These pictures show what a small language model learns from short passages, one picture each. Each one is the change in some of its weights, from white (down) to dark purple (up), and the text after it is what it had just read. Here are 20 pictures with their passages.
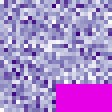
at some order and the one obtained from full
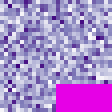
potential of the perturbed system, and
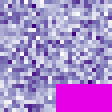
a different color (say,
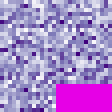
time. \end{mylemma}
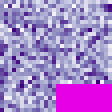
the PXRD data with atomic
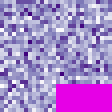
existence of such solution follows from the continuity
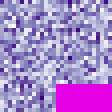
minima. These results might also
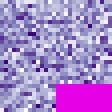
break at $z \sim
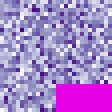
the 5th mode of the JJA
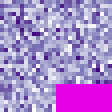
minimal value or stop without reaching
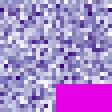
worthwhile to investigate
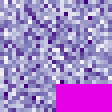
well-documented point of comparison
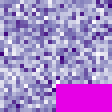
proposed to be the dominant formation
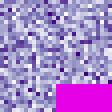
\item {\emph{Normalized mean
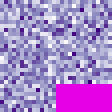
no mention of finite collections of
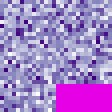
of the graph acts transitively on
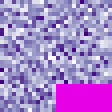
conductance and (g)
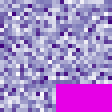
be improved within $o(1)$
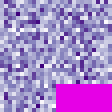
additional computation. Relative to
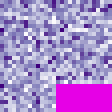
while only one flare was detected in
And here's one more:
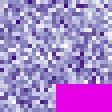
and \cite{sch2} to
